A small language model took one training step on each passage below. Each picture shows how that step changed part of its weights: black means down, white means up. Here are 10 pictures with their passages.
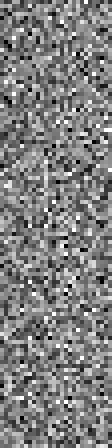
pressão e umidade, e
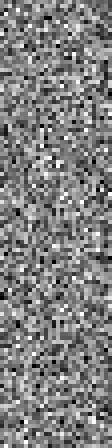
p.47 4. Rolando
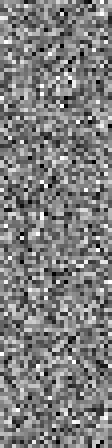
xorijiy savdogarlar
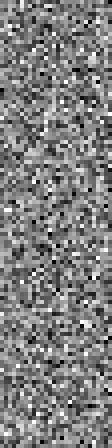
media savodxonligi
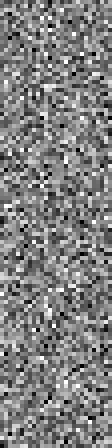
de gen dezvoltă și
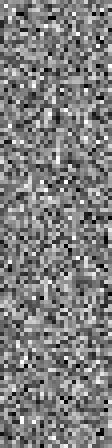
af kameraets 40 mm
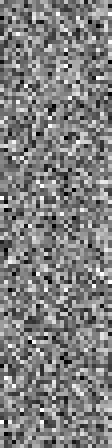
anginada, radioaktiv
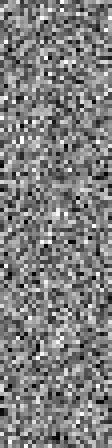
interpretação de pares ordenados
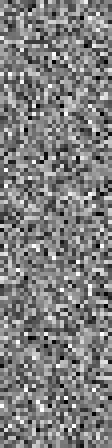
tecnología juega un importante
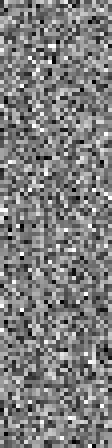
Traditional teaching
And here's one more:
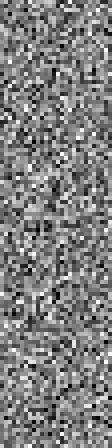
4 соат. Жами;
